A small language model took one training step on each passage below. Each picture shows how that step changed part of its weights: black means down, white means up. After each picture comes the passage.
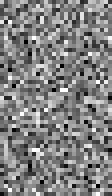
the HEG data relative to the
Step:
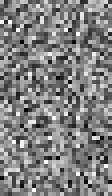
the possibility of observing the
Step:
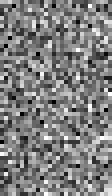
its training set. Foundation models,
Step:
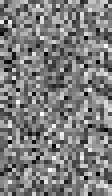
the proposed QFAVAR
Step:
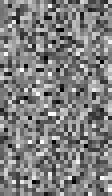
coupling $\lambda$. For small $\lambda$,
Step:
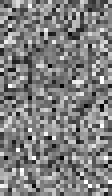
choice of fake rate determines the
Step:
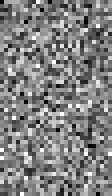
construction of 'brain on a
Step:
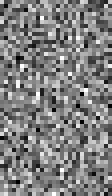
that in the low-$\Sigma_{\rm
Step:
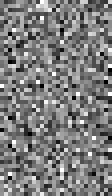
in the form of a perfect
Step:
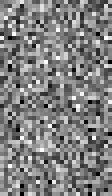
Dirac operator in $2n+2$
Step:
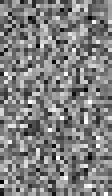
to \eqref{more than two
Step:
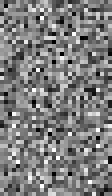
with high energy are formed during a field
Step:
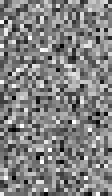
the generalized quantum master equation
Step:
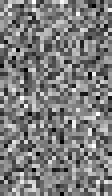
differences of the two methods are not the
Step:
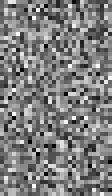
surface state can pair with $p_x
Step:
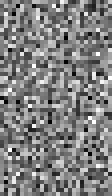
objects in images (supported by
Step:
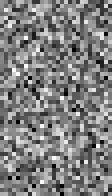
construct templates and calculate
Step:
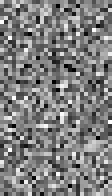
some data shown. The beam profiles shown in
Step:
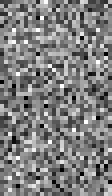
to the states of minimum $V$,
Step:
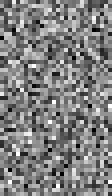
rigid body motion occurred between
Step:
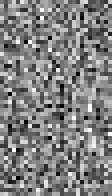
of the particle morphology – an
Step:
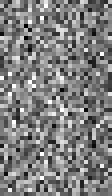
for arbitrary dipole alignment in the
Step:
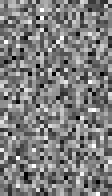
of Sgr through the Galactic
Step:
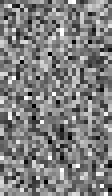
presence of a standing shock at this
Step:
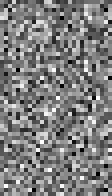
insightful comments and helpful
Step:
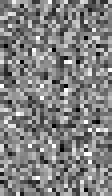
same data, we can also consider \[
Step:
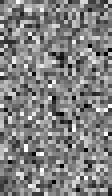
constant $H_{0}$ is the current
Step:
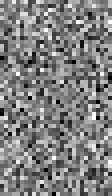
and the time of the capture. The data
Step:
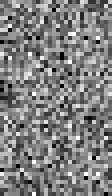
most important observation here is that to move
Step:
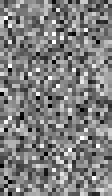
direct CP violation and from
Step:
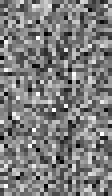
admissible paths only, we
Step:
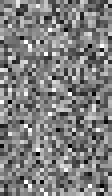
large graph regime, e.g.,
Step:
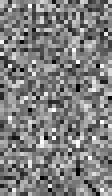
$\Gamma$. Contours will
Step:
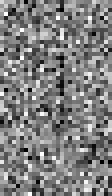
cross section on the fragmentation
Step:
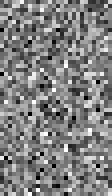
dependence (\ref{eq:Tc})
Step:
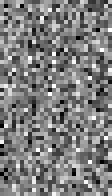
due to the hormonal systems,
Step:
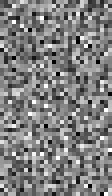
density and a uniform decay with a decay
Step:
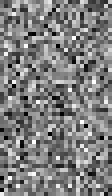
number of coordination problems among
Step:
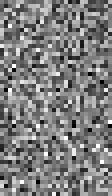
many-body dynamics is restricted to a
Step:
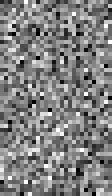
client side and wraps both
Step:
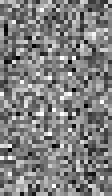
Thus, duration metadata provide a
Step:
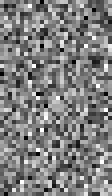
for in-plane Cu does not
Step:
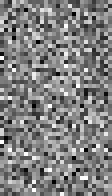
which was found to play an important
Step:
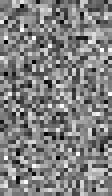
another application of the integrable
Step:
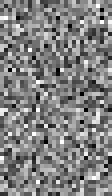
adjustment has the effect of centering
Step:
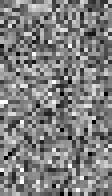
consisting of three CNN layers and three
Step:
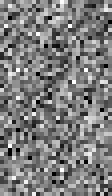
other hand, in the highest momentum
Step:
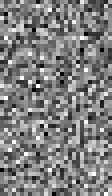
dramatic that all the assumptions
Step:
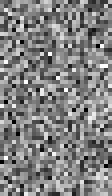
meaning that the synthetic
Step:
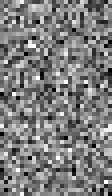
self-contained in that we assume
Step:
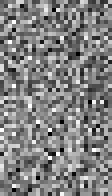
work are instead motivated by a more
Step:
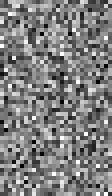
size of the largest cluster, measured
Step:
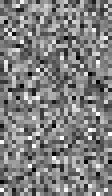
an equilibrium height $z_{eq}$
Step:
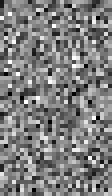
sources do not commute and the
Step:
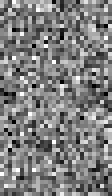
$l$, while the separation between the
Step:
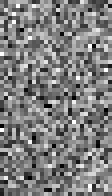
simulation results. These results demonstrate the
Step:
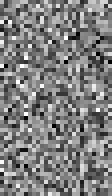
the one-to-one cross
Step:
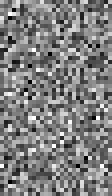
matrix in the neural network and their model size
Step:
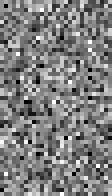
are very similar, implying that the
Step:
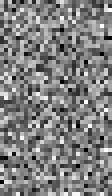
a full-duplex mode,
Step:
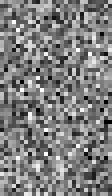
These confirm the statement that fluctuations of
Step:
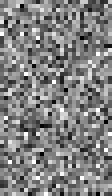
generation (SC) due to the
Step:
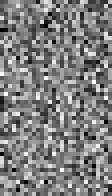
Ni. This trend of mixing
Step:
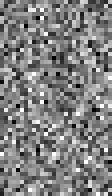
with $\eta$ the damping
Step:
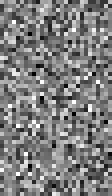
However, if initially we require the
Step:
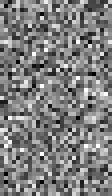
and manifest as a peak in the
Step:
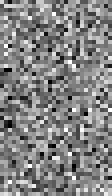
\end{equation} is the current's
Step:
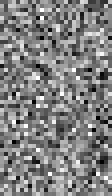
of eliminating the models of the
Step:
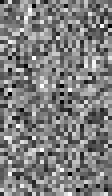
position angle in the sky plane and
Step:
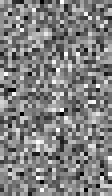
proceed by induction on $i$.
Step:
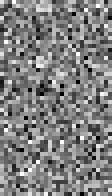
$P$ [shown in Fig.
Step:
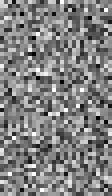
Screening in this model relies
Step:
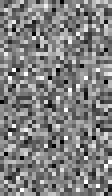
proceed with the proof of both
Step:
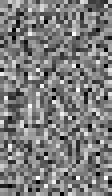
curves of long gamma-ray
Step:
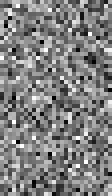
vectors. Fourth, the performances
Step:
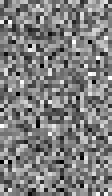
the directions $x$ and
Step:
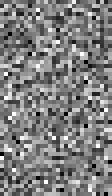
generally, a deep learning framework without
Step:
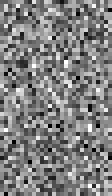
product of the first two; \item
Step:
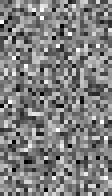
is the integrated luminosity with the values of
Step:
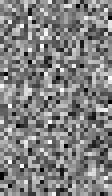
for the rotons contribution.
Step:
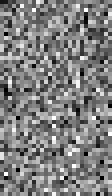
since the main scatterers
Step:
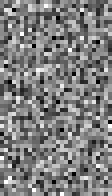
normalized hardness is still observed below
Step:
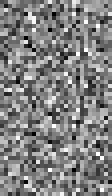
\BibitemOpen \bibfield {author}
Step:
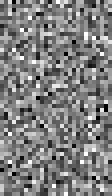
presents two important advantages: the
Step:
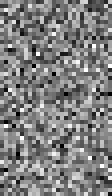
gratefully acknowledge support from
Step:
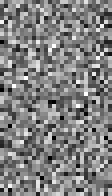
our targets do not have salt or
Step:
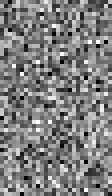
and therefore, large black body radiation and
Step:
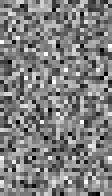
depend on Gilbert's
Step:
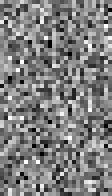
their temporal behaviour. We
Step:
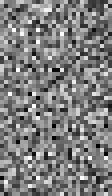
do. This is because the degree to which
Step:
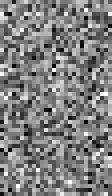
controlled by the VEVs of
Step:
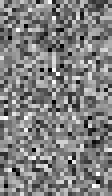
conformational degeneracy.
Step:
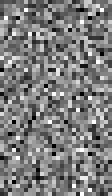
$\ra$ coupled to fields
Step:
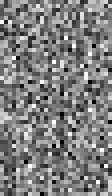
the bulk of PbTe and
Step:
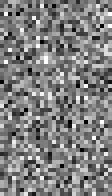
which are somewhat less central to
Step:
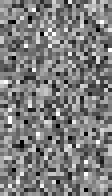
Chengshi}, journal =
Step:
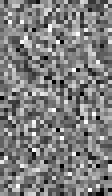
m/s$ and the dashed line is
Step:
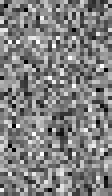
that the empirical correction for surface
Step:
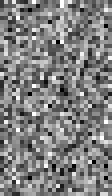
steel blue). The two vertical blue
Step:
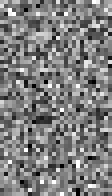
gSCM in $d=2$
